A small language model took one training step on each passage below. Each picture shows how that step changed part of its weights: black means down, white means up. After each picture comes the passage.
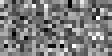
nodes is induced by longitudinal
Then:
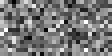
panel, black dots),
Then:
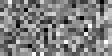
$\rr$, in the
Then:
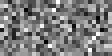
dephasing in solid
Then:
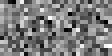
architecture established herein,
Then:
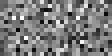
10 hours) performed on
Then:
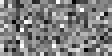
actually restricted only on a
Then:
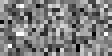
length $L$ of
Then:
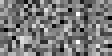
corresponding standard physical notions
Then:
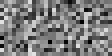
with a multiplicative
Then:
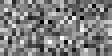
In this regime, the
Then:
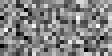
at higher frequencies is a
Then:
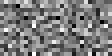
over freshly cut
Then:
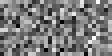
be large in parts of
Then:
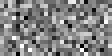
on. These factors also
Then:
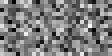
path integral expression may be
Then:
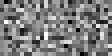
tracked and recorded
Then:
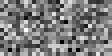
end, it should be
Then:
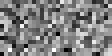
threat, transfer
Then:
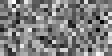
occurred in the sample
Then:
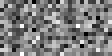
opportunity to carry forward
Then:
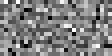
cosine function.
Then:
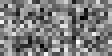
report numbers on the standard
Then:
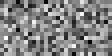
the denominator near
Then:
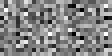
the neutral fraction profile
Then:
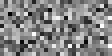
their algebras on 2d
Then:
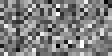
--- in contrast to the
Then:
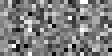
ACK packets
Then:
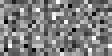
exponential cutoff sets in
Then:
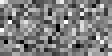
be due to such
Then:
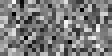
CDP version,
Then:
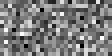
measured system parameters or operating
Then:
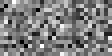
in terms of which,
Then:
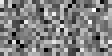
variations in the spectral
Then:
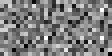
group of species or
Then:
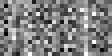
a handful of
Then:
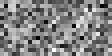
of a healthy
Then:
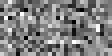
$\DSc$ is
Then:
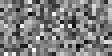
obtain in momentum space the
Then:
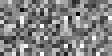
is modified according to
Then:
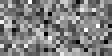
are provided in this paper
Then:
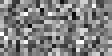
the aspect ratio is
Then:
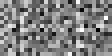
is now even more
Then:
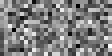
theory for observables like the
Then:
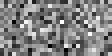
revealed that compact groups
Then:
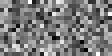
correlation functions are captured
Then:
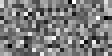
as a function of system
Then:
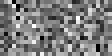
r_{\rm mas}
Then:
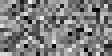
EHG contributed
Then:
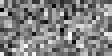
expansion of the total energy
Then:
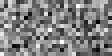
on the Virgo
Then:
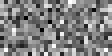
which, together with the
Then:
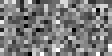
and median values, thus
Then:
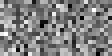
reproduces observations of the
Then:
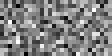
between eyes and
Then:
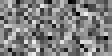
in Fig. 3
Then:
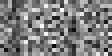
the smallest value found
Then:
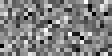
which are driven to the
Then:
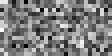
potential gradient) along the
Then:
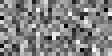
to correct the quoted
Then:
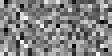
deserve some help
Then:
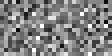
1\%$ in contact
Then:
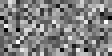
in a small region
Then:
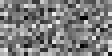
time-scale. The
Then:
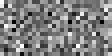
generated from the original
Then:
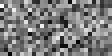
we obtain our final result
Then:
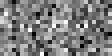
stars are forming inside
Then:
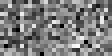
target: Time evolution
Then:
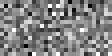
negligible, we estimate the
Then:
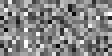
the value of the slope
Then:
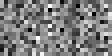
greater than the number of
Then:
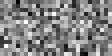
because temperature is a fundamental
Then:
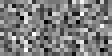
been mentioned in the appendix
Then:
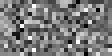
solved by direct method and
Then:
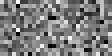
wave function of an
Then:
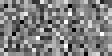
PA variations in the integrated
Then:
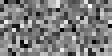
external stresses. At
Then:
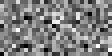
multi-scale problems
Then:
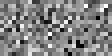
were particularly impactful.
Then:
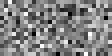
the fact that threshold scales
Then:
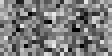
taking partial traces over
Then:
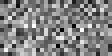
corresponding to the exact peak
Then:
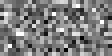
voltage potential $V$
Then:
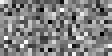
However, all the conclusions
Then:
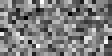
scenarios: KaiC
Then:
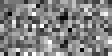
\neq 0$. One
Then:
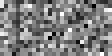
essential, but for explicit
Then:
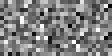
is small but not
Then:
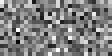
existing function as a web
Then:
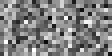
for the contribution of diagram
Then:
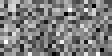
of the Yukawa couplings
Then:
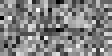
to determine the stellar metallicity
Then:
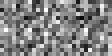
and hardware approaches that can
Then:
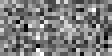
K-star spectra.
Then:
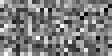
potential. Although the
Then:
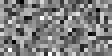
VSOP utilised
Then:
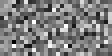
it by $\boldsymbol
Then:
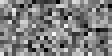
be seen from an analysis
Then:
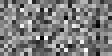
make the simulation and experimental
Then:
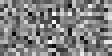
an amplitude $r$
